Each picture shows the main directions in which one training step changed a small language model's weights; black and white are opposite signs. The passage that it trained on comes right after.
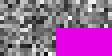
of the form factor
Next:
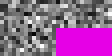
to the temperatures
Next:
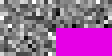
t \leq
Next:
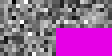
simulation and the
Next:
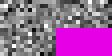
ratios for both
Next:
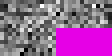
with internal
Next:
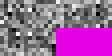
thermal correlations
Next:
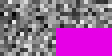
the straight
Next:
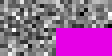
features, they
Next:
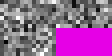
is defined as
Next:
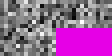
consistent with the
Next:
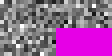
across six
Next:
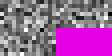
on the top.
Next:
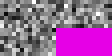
effective potential is
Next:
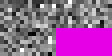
and computational
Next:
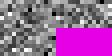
particles \and
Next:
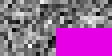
in Section 3,
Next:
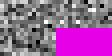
The actual
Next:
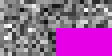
represented with a
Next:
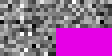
one of the two
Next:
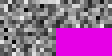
where $\Delta
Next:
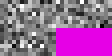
2 \Delta
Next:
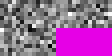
and back-end
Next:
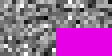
pattern in our
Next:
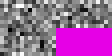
semantic data
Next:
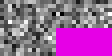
the evidence
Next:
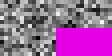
of the quantum terms
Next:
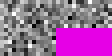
and their best
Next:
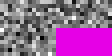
the theory by using
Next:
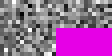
the minimal
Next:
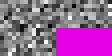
Ten experiments
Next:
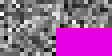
if the following
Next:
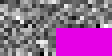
is mainly due
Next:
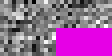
let us first
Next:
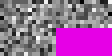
(in units
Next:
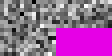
modeling the
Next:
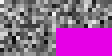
ranks and their
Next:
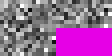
use of numerical
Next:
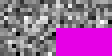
in a Small
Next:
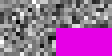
show that all the
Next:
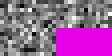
atomic state,
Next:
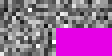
dynamics. In
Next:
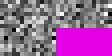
of the interference
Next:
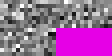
conservation has
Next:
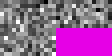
find that the
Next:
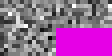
Similar to
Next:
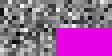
leaving out
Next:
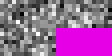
paper we show that
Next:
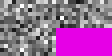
performance in these
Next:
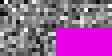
cause a
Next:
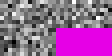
case of the order
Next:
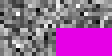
release of
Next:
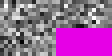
approach improves
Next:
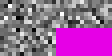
elements of
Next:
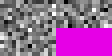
be nearly
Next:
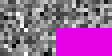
nodes in a
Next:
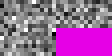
saved because
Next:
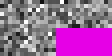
all $\tau
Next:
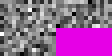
(see Equation
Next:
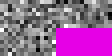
the CRN
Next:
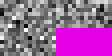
fall in a
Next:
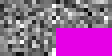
also have an
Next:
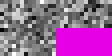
it yields
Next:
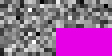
both cooling
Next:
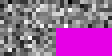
$ and $
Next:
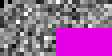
we expand the
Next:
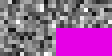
clear the results
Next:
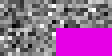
As soon as
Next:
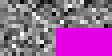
= \pi T
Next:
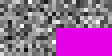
of theoretical
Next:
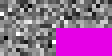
operation. The
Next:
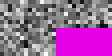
the {\it
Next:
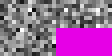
From the fact
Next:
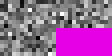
backward emission in
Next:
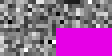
used for any
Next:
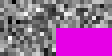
as follows,
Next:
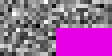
as the usual
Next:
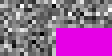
not enough
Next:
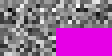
determine the
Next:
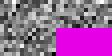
sequence to
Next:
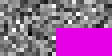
that the values given
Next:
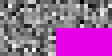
quantum length
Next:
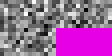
very noisy
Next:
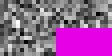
present paper.}
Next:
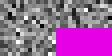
gravitational field
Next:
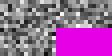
the data in
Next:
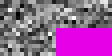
appears in
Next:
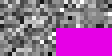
of Bi
